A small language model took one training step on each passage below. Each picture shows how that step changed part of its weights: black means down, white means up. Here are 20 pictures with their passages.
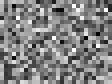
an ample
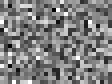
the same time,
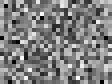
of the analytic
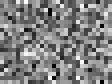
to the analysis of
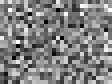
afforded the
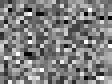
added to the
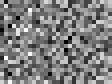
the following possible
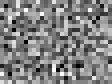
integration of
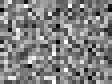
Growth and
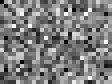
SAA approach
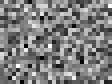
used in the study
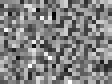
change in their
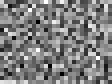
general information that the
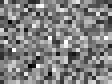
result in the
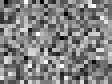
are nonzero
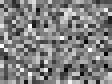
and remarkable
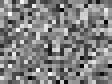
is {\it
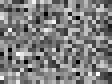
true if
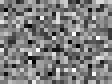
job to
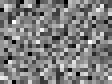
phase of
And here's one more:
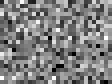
method for the fixed
